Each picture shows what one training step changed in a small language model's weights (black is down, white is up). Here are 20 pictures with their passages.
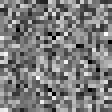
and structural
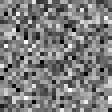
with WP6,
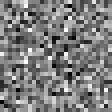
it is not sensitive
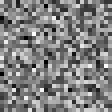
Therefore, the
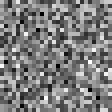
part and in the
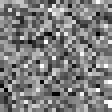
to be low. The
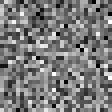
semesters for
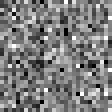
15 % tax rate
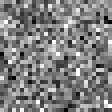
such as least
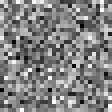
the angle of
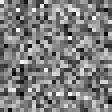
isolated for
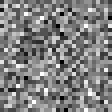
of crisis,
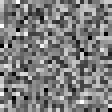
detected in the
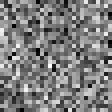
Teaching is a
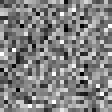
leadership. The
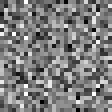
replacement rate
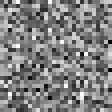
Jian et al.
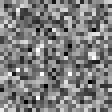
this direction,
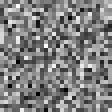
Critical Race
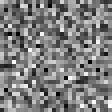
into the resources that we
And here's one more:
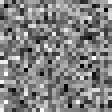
University named
